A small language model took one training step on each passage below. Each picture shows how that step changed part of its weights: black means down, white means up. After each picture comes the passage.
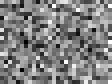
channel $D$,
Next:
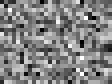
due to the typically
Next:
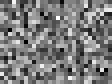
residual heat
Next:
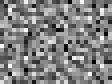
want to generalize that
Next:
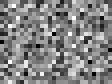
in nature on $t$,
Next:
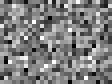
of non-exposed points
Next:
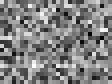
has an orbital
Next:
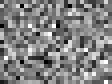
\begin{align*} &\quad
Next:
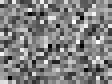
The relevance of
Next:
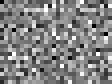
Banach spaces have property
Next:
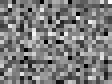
on any probability space, and
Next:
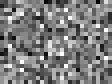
we aim to construct a
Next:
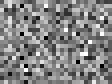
Hence the rank 1 matrices
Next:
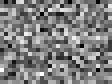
domain, by the classical
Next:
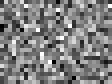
have: \begin{eqnarray*}
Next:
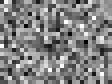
linear structured matrices specified
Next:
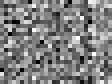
the relaxation time bound,
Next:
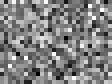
3-matrix facto} Let
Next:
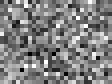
the largest possible
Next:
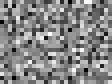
case (ii), the unit
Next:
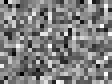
group and $\w$ a
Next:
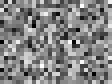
is \be x(t)
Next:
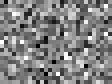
a certain sense
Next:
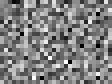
posed by Thomas
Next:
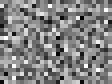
cannot be both odd.
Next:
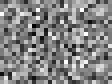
pairs of the subsets
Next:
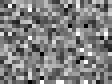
To estimate $I$ in
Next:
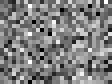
dual Hahn algebra
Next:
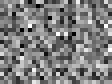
consequence [see Definition
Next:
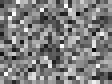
state space model then we obtain the
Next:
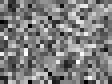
the following standard assumption as in
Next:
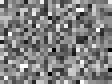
in $\fp$ follows
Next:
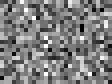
Hence, using the independence
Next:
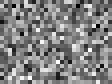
\emptyset$$ where $n$
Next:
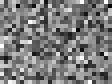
and worse states
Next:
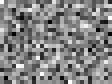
independent transcendentals
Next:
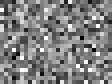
above we get the following corollary
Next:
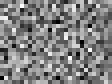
an angle of attack
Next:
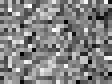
a frame associated to
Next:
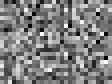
optimum value at this
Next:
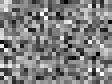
has also been conjectured
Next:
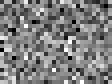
let \begin{equation*}
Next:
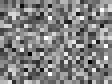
Chern classes,
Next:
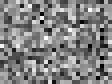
applicable, and is more
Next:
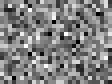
Illinois at
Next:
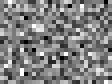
formulation. Alternative
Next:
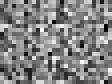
principle and an
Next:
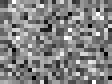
sum with prime numbers of
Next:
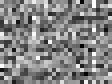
has two elements and the cost
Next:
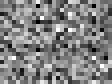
results in the present paper are
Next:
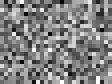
is, the better and
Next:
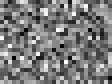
A measure $m$ is called
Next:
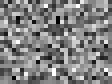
follow the idea of the
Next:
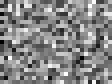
an ideal $I$ and
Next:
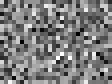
and $q$ are continuous
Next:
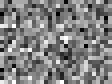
\begin{proof} For any
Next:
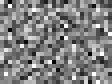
it may happen that
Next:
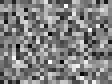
taking the time derivative of
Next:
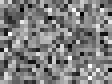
of (\ref{prob})
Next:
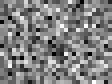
the fact that $P$ defined
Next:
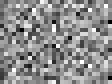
}. \end{equation}
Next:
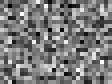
gradient descent,
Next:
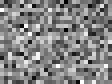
2.1, we know that
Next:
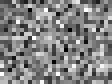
billiards. We
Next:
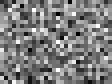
us to replace the continuous
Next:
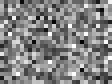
be defined entirely in
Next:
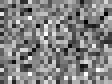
\leq i\sim j
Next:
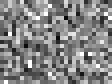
point $P_{i}
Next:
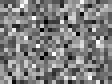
to obtain expressions of
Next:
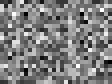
equivalent if one can be obtained from
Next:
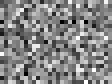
the initial condition for the density
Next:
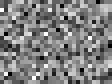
to the character $\langle\
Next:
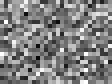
an input of the form
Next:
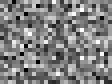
model includes dynamic
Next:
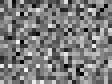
Birkhoff's theorem
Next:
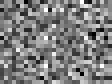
Yakovlevich as
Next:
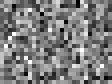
Lie algebras lead to
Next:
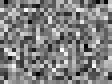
free, then $\RR
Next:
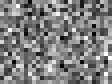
& Source\\\hline
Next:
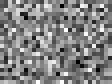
$r\le 1$ the
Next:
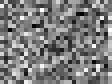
invariance means that if
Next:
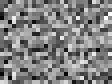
analogues of the
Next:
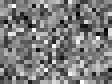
inverse scattering
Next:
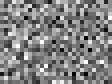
in the case of two pairs
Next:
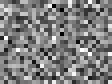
concisely formulated as
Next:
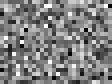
can be synthesized
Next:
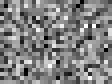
$U$ is an optimal
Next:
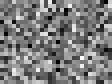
behind the methodology of
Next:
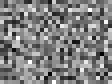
factorizations. The factorization
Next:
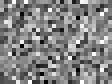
of \cite{Hup},
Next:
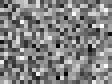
the regularity of $I
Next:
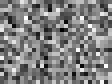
A typical example is the
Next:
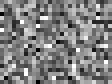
equation with $2\pi
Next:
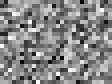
a stopping time, then
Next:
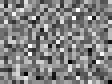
unfolding under the more
